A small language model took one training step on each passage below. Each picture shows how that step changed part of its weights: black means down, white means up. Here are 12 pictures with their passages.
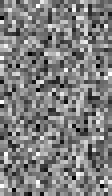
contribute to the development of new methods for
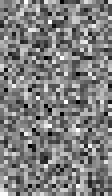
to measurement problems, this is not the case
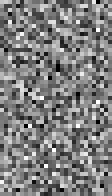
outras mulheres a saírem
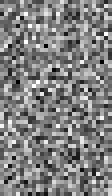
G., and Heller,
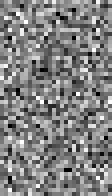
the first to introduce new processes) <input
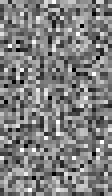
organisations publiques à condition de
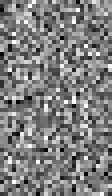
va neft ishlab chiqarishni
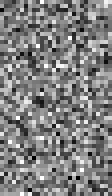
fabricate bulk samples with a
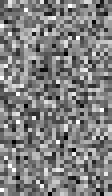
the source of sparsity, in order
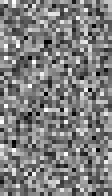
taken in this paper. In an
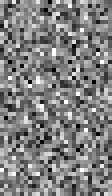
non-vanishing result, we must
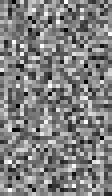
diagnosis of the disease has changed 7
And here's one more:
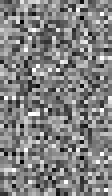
of Pedagogical Sciences, Professor
